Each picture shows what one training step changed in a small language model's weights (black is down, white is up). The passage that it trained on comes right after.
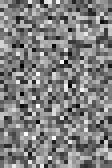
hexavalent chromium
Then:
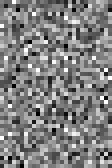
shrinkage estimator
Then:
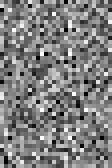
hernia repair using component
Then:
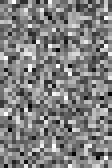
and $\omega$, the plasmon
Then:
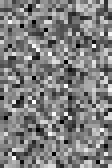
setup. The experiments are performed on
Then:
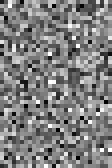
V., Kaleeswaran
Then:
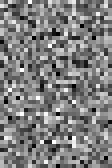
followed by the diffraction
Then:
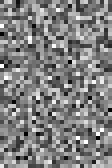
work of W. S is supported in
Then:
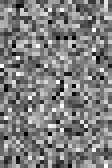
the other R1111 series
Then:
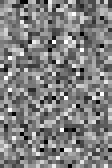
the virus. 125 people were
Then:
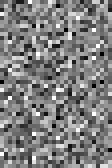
overcome this issue, in the
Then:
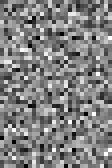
components of the country's broader
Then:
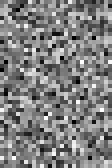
by the formulated diet
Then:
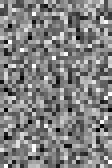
KdV equation was first pointed
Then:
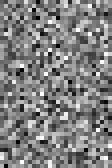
Fermi surface is an open
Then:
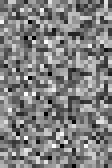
are specified by their direction from top
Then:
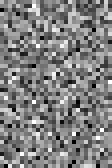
eq Ein with zeta and
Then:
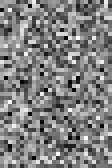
gap or a normal anion
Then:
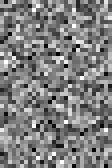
If the dynamic exponent were
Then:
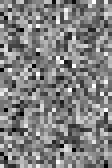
to estimate the upper bound of
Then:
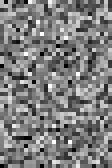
exhibit resistance to reform,
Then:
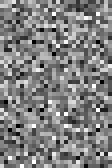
s + c_n$ is
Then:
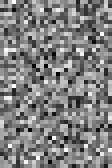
machine configuration data or even simple
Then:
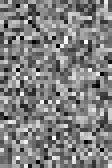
was supported at Brandeis
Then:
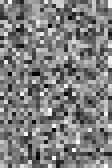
even to the second order. From
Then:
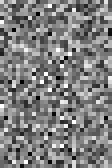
that there is no solution for λ
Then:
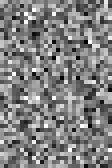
text. This enables a user to
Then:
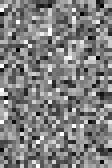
sustainability. Accordingly, this
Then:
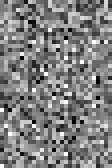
were replicated using a
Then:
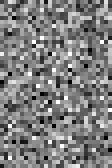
and obey God's fundamental
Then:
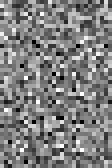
energy comparable to the energy of the
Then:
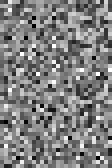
*Front. Environ.
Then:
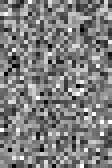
boiling %, up to temperature
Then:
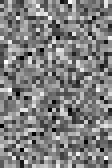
Roy used all the general properties of
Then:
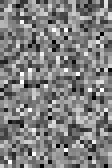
the sediments of
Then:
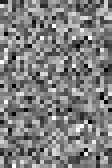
Linear Correlation
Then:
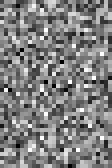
a particular item prototype 1,
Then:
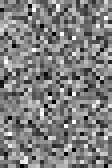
hand in the essay, and before
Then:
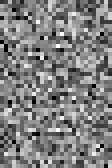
in image processing applications, for this
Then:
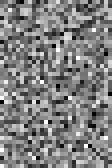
to achieve higher surface area and more
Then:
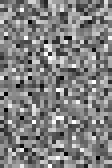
have any contact with the lowest
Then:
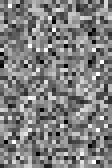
FAM channel (“Figure
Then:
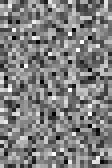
Addressing different roles in
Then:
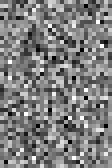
beyond simple spheres. \item
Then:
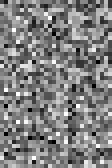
TO UNLOCK
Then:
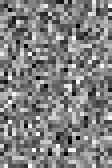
this method, manual seismic
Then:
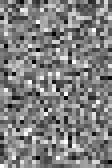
to classify the days into three
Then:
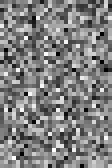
participants included in the study.
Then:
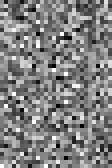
with the electron exchange spin coupling
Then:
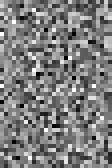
specimens Figure 6:
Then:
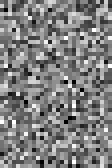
modeling, can facilitate
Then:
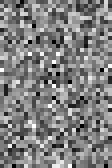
the GHG modelling work
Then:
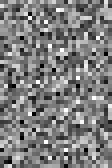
source and their current positions. By
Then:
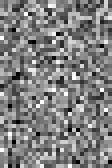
future banking services. The rapid
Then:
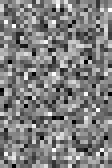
the equator and circles
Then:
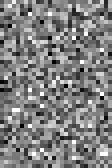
\begin{equation} CR =
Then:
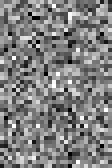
Theorem. [4,
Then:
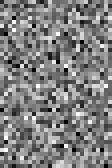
high too. Then the
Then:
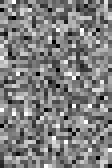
girls and 8 males
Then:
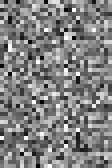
be easier to go through the
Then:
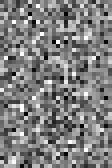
preparation. However, the
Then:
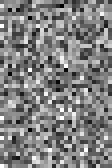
forward and reverse evaluation in
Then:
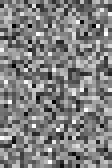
operators involved in both
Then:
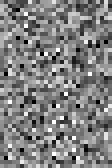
by using the “six
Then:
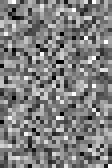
and a Masters in Systematic
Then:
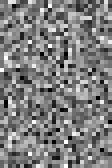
art of getting things done
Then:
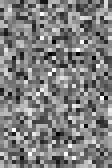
those expected in the CB model from
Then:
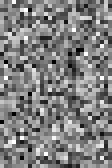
1**a**. The previously
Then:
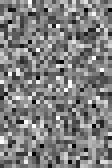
in doped 2D
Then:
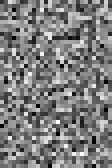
and photographic evidence are provided to
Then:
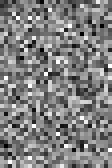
control and supervisory tasks
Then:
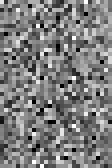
It was determined that one of the main
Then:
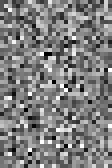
exclusively during the fully
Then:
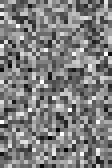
while simulation platforms enable testing of
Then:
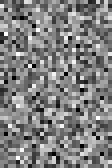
in triggering SF in
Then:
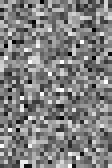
three possible cases for each incoming
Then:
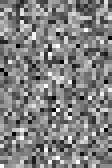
the smooth substrate surface
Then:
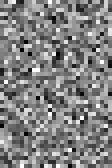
region of variable space has its own
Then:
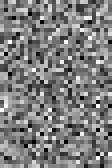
sorted (Folk and
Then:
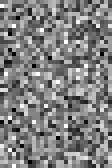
keystream against attacks
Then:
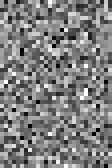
nuclear matter exists only at
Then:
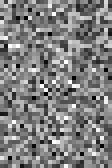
that messages may be
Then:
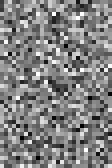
harvesting cessation
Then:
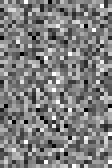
\mu H$$ The features above was
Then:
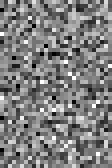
galaxy has been mapped in
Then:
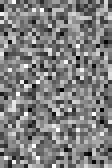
we propose a model which naturally
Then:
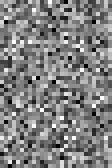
been put into both the development of
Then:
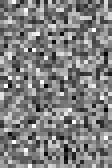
and 16 respectively. This position is in
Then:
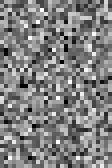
a list of 731 possible
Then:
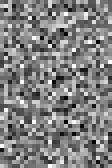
value of either the instantaneous
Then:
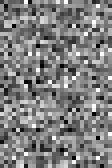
$1/N$ expansion
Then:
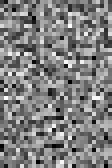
of the two faculty students,
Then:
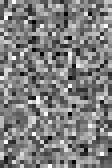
selection. The last method has no
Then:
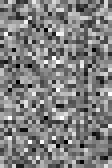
line contracting the spin and the
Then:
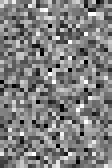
For some (particularly low
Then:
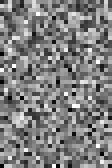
R., Izumi,
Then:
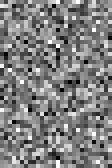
distance for $v_\xi =
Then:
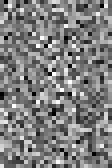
generates events with momentum fractions
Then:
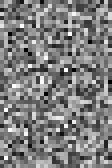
most probably present at some time in
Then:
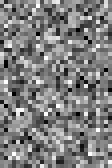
relative phase (absorption or
